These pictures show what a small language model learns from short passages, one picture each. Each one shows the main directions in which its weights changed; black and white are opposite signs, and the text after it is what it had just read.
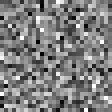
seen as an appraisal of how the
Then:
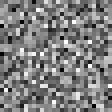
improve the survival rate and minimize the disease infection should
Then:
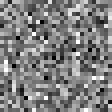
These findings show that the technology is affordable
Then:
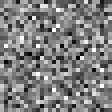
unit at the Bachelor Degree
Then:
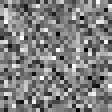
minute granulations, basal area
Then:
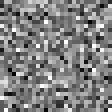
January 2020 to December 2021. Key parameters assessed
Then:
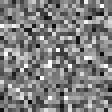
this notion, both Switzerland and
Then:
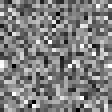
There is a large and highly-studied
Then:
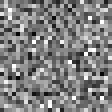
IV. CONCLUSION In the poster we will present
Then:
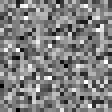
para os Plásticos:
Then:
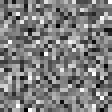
up local assembly of manufacturing Pininfarina
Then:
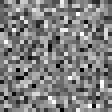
in 5GS is still under development (in
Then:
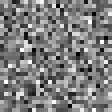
acid filler. Results: The results indicate that
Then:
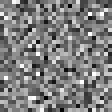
fluorescence microscopy. We have been able to determine
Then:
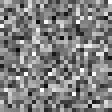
annual reports of Jordanian companies, and
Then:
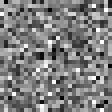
lifestyles [23]. For women who have
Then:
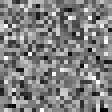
poem and giving any historical information necessary about both
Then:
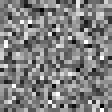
the matrix will be fully dense. During
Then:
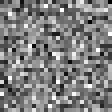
and Livelihood Education (TLE),
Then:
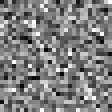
registers to carry out data collection.
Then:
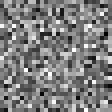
this study is to determine the prevalence of
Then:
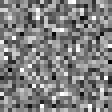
on super-polished silicon
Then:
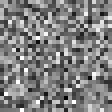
- Filename: Full
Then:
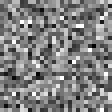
the risk of lost sales by reducing the
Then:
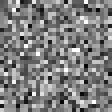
the continuous work of the oil wells and without
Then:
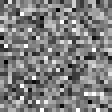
Variables (EOVs), managed by the
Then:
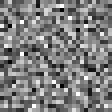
sector institutions to the general citizenry.
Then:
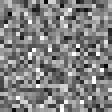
profile of normal shot peening has the
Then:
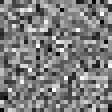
2020). This fact is due to the low safety
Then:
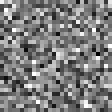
Vitamin F99 cream rich compared to
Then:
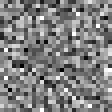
difference in differences (DID) method indicates that
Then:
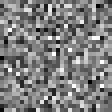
during this study are not publicly available due to
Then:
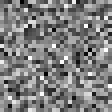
and evaluation. Below mathematical equations show the relationship
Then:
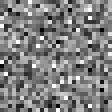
import dependence. Second, it involves policies of
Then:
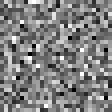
speak English, the fewer obligations
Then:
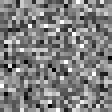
and innovative applications," *Reviews on
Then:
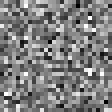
of sustainable agriculture. Concerns about the
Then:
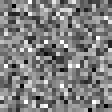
river water. The chemical analysis showed that pollution contained
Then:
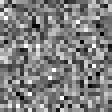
known results on the isoperimetric number and
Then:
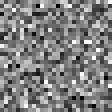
here. These methods can be adopted for modeling
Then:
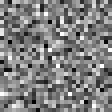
plays a crucial role in ensuring a meaningful,
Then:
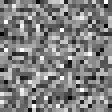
Figure 2.1: Beam view
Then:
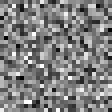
within the European landscape. The University of
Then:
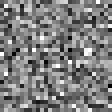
Methods of conservation of agricultural by-products
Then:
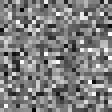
The single unit spiking activity is quantified
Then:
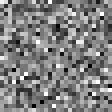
To improve climate resilience in terms of cooling
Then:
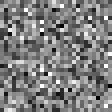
study was based on our previous practical experiences
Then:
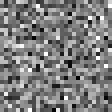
filler loading on the flexural strength and
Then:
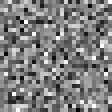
with more years in MAPEH, and those
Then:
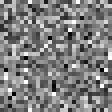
by the authors. Material related to the musical
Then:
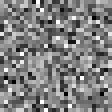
students in the tertiary institutions become more aware of the
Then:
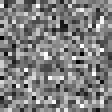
literature, there are many works related to risk
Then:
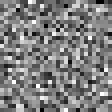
that promote cultural diversity. The aim of this research
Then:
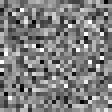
open spaces and farmland. The
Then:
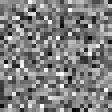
presents a more concerning picture. Recent studies
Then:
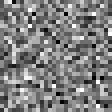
Unagwu, B. O.
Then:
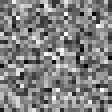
from Micropropagation Canopy architecture and fruit
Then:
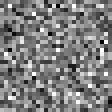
including 20 women (15.2%) and 6
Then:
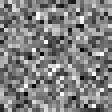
at risk for MHE (Randolph
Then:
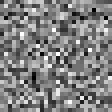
investigate the effect of normalizing temperature of
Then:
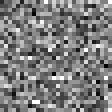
standard TLM co-simulation backplane
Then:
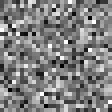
convinced of the concept of inclusive education
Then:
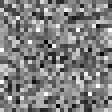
use of ICT facilities in teaching reading comprehension in
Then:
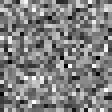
of research, their position within a team, or
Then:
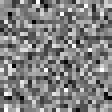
generative learning Strategy and a Mean achievement of
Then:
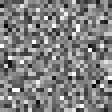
numbers. 2.1 Set With One or Two
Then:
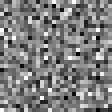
momentum.) Thus, using a two vector allows
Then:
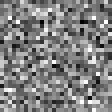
an Android-based operating system. The
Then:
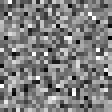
In this study, a total of 190 children
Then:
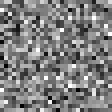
Braided Shield Sample Shielding
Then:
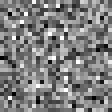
or any other legacy system. Indeed most of
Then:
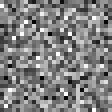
now and we also need to do a better job
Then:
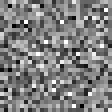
even within one and the same region. For
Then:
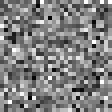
students can interact more with people , they can
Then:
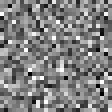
obtained. These margins are much needed, because
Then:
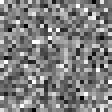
ECIL and NSTL ,to develop
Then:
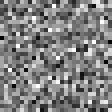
banddagi lola esa
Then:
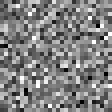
picking up their passengers were regarded
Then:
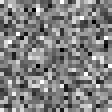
(25%), lighting programmes (24%),
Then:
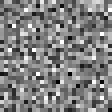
media is of great importance. In this study,
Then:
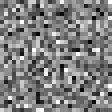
its services and products in response to customer demand.
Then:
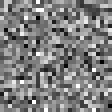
the HbA1C and past history of
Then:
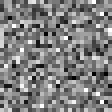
this point of view, it is clear that the
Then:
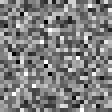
accuracy percentage values (PA and UA
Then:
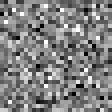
highly competitive performance on all the constrained optimization
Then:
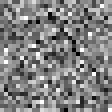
(1) for the Weyl tensor C
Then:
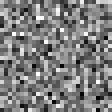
occur at any of the many steps involved in deep
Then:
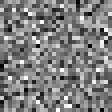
study employed a descriptive survey design. The population for
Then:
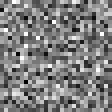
Praesent commodo cursus
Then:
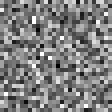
gabapentin. Information Sources We
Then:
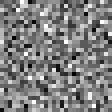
that often occur in COPD, such as
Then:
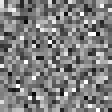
substation C to substation B:
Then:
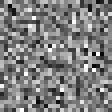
Teachers in terms of Type of Institution.
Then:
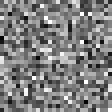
access to positions of leadership. This is another
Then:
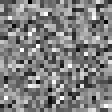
from equation (1) that the fractional
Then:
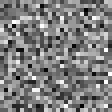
introduced by Rosa and he has introduced
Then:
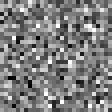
generation, an electric generator is a device that
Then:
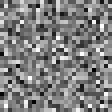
Advantages : - **Cost
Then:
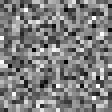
with occasional satellites at the
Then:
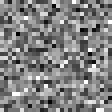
order) Nitrogen; pharmaceuticals;
